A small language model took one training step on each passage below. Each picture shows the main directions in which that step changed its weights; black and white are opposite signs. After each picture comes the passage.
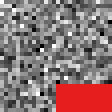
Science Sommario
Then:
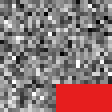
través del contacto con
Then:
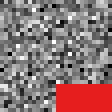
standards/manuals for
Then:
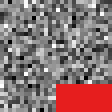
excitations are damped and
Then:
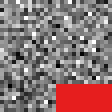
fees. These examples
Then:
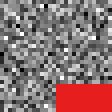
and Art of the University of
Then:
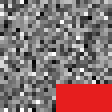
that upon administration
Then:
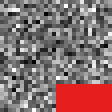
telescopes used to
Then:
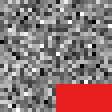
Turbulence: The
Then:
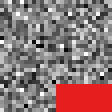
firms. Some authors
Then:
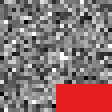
experimental GO annotations for different
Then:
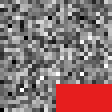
The results of our study showed that when
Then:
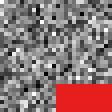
associated with enteric fever,
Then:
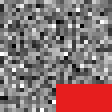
A comparison of the response
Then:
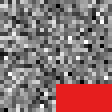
in the waterborne transport
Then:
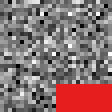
Politécnica del
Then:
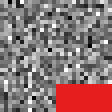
shelf life after
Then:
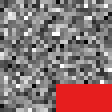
important for interaction of high energy
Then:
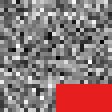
different instruments such as
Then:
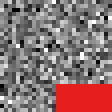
the search engine to inform
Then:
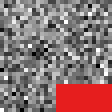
del paesaggio e la
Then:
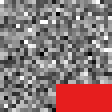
2 (i.e. Field
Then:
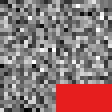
language: pal -
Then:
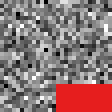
Mironshoh Mirzo
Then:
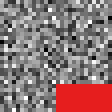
CC0 and the public
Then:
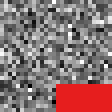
BLS measurements were performed to
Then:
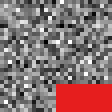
no Advantages in
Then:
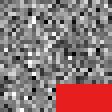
learning objectives,
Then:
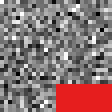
the Calvera pulsar
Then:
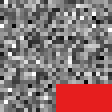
contextos urbanos
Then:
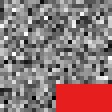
latter is characterized by a
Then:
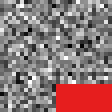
site-specific management
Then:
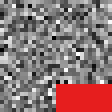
to respond effectively to changing
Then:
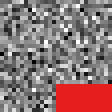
be very careful when
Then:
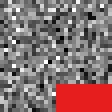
by analogy with what is
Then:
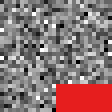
a crossover. These
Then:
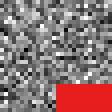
important for maintaining vital
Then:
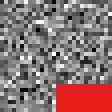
basis has a developed character.
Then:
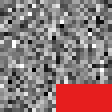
va o'tmishdagi
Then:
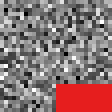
the bug-fixing
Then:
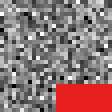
They also show substantial
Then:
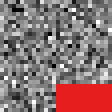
similar propitious learning
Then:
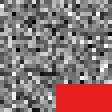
collect funds from the
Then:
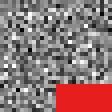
this study is expected to contribute to
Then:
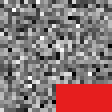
produce academic
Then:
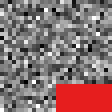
are woven in Jacquard
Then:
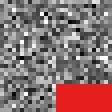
the study. In other words,
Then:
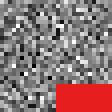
that learning-based methods can
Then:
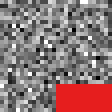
related to sensitive data,
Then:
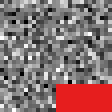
spatial resolution due to the
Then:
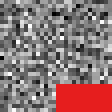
to accuracies better than
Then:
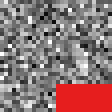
to network monitoring is
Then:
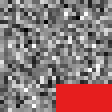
false negatives
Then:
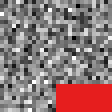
across to see those types
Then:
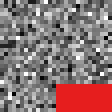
conceitos apresentados,
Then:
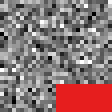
big data na transformação das
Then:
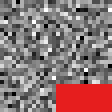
na‘l, qoziq,
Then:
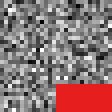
optical depth to the source
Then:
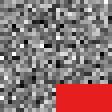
after ms-FLA. The
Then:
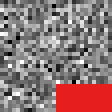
друг друга и
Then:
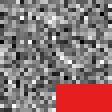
Mitoz bo'linishning
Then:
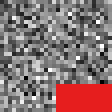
The momentum values at the
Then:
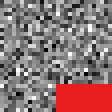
men: "irilla sher
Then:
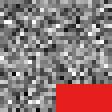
ash “impurities” in
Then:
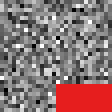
inspect and manage system
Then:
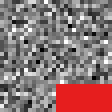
condition on one recording
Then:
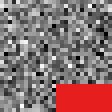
the lowest redshift
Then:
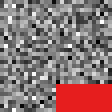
the further evolution of the system
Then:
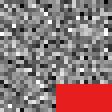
de Chimborazo
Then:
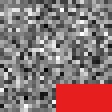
engineering students.
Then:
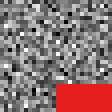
them to adhere overnight.
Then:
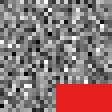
first to describe the condition in the
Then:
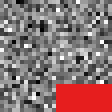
one emergent timbral
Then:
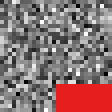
and evolves with societal
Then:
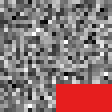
tandis que les raisons
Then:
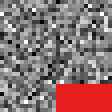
such as GPT-2 and
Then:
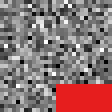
Ушбу таклиф
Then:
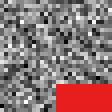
the activation function to normalize
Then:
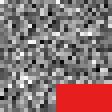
crucial. For instance, there
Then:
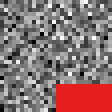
models of a great interest in
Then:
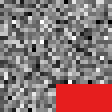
male fore tarsal
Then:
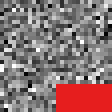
Freestyle which was included
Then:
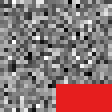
are the same as in Fig. 9.
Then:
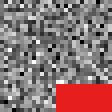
of the 21 candidates:
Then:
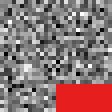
night and on the following day,
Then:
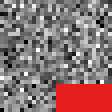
\section{Evidence of an
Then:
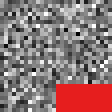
of sulfur $S$,
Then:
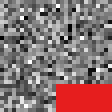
сложные планы,
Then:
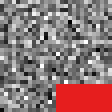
where Q = volumetric flow
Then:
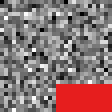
good bahu with the
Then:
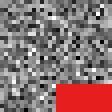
at the wall junctions do not
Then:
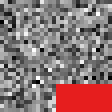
Live time Real Time
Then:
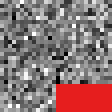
geometrical losses and the
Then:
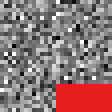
and J.-C. and
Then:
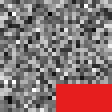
uma internação, mas
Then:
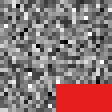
e Indonésia
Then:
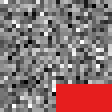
lattice sites, with
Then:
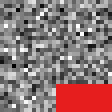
of emotion regulation has become
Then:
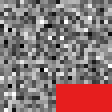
prove the lemma, it will
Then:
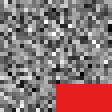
an evaluation tool so the results would
